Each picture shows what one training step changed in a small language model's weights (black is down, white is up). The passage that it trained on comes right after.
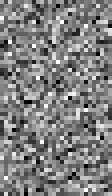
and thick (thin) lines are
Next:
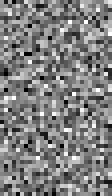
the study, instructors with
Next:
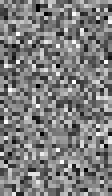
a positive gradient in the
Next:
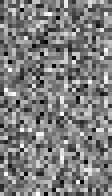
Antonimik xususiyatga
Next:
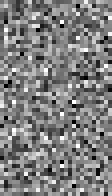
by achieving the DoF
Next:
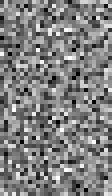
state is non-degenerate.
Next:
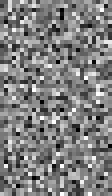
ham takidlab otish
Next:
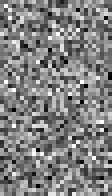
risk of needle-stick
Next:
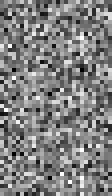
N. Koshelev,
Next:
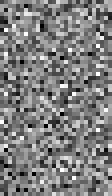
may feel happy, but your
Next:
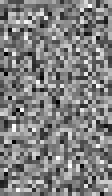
of English over Indian
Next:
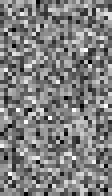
M. et al. Atuação do
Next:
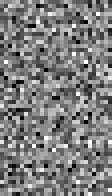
diamond detector to complement the
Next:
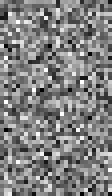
of laparoscopic
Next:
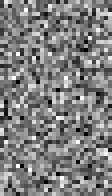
ES 2 Fraunhofer
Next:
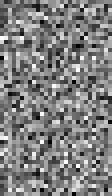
to simply substitute categories
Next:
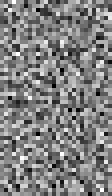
estilo de vida dos
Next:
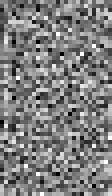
for common performance monitoring software
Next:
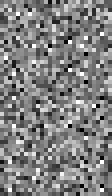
both crown 0° and
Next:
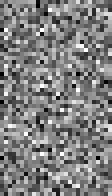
MeV threshold and adopting the
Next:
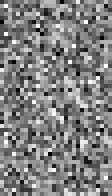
problem consists only of acquiring
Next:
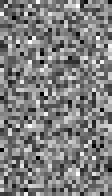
both the actual as well as the
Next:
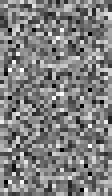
Ölpflanze und
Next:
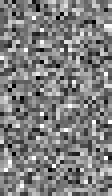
in this study. However, an analysis on
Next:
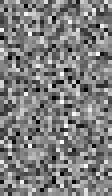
then it is enough to take the ratio
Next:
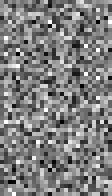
consistent with observational constraints from
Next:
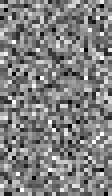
publice etc. Mai
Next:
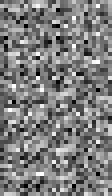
gün geçmiş veya
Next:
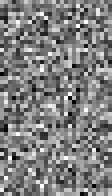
of the network, fog computing
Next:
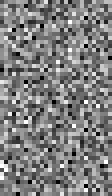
focus on the statistical models related to the
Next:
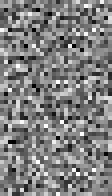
élevées. Je ne
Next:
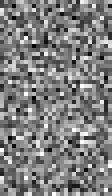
Task Another common measure of
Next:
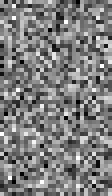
temperature gradients and reducing thermal
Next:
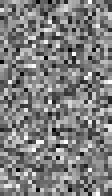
two groups: Group A received
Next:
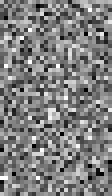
a later time to excite the spin
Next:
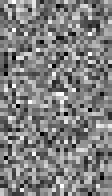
10 °C da toblash va
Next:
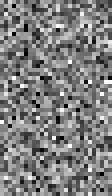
кунларда унинг
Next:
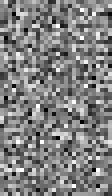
embate existente nas
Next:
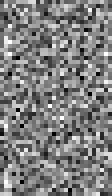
KAM theory and semiclassical
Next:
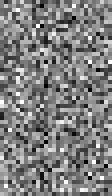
Roma Sapienza
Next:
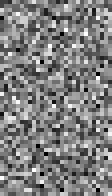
power capacity of a standard 11 kW
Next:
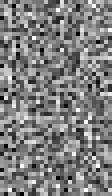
each group. The three models produce three
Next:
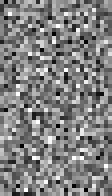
[see also VB17].
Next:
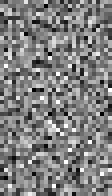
with this trade-off, several recent
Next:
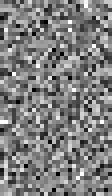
time evolution for systems that exhibit strong
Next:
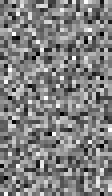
и тропонин,
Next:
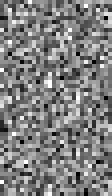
their condition before starting the class.
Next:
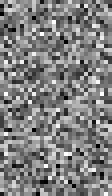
1) *Climate Data
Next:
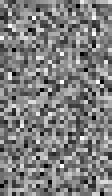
and economically viable. Camel
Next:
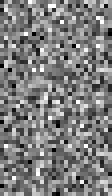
\cite{rom}. We assume that
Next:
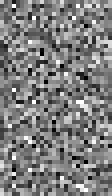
between GS and PS in
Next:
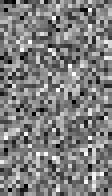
рынке Автонет
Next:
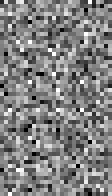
родителей по поводу
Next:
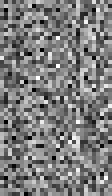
that legislation is the only way
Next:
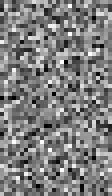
consists of a deterministic signal model
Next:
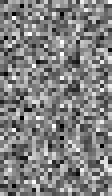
the only silver salt
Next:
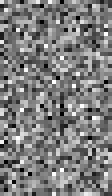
week daily from 9 am to 1
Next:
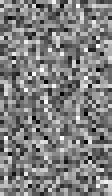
given -- and not constrained by data fit
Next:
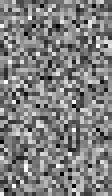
moment of inertia $I$.
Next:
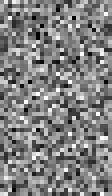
in the field of reliability in
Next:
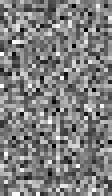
magnetization. The observed behavior
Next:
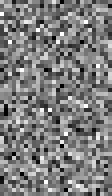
writing original draft
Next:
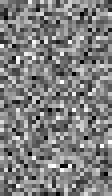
a compulsão por jogar
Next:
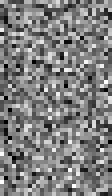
is part of one of the market
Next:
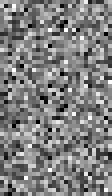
I. Affleck, A.
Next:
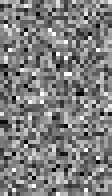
egyes elemek
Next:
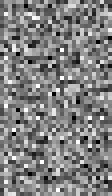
interaction points. The LfD framework then
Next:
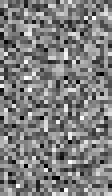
as a model for posing and
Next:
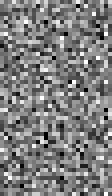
va daraxt salomatligiga
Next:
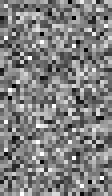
dispersion measure, and
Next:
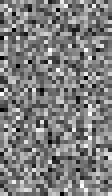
composed of $r$-process elements
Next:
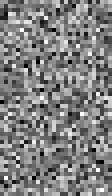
of the effective lagrangian
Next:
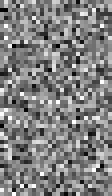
and bad, i.e.
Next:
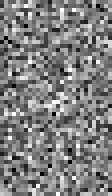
kimyoviy virtual
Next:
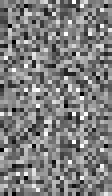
has become a primary driver of the
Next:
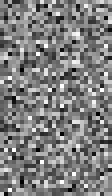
the research objectives, animal
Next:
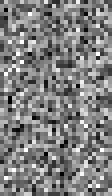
buttons that incorporate
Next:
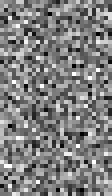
da pesquisa, uma das
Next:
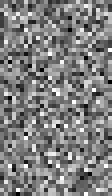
detachment $\delta \to 0$
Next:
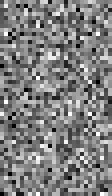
integration depends on teachers'
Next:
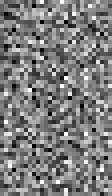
on algorithmic approaches such as the various
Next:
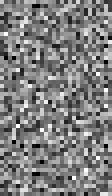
go to this tool? If
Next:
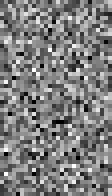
energy to order~$n^3$
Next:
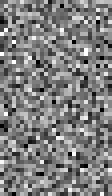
patient in the $i$th
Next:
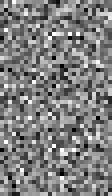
kimdan ta'lim
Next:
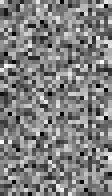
семья, социальная
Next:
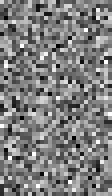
a positive relationship between job characteristics and
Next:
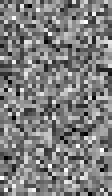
isoform if TLR4 is
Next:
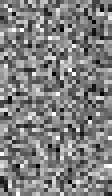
medicinais**, v. 16,
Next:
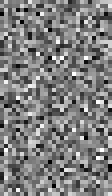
polyacetylene chains might
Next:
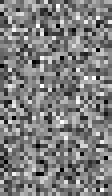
panel correspond sequentially to the
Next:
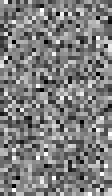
hospitals for their
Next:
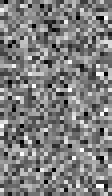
Geopolymer Coated
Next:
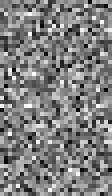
obtained by discarding from the definition
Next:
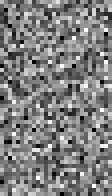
is to obtain the evolution of gravitational
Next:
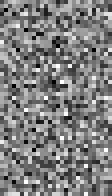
garantia dos direitos de
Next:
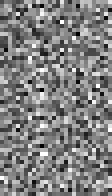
by the particle. Therefore, the
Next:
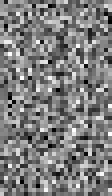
по приёму и
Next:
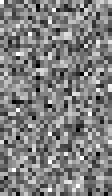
0.51 %, negligible
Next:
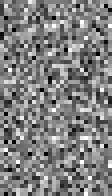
Osher scheme [5] and
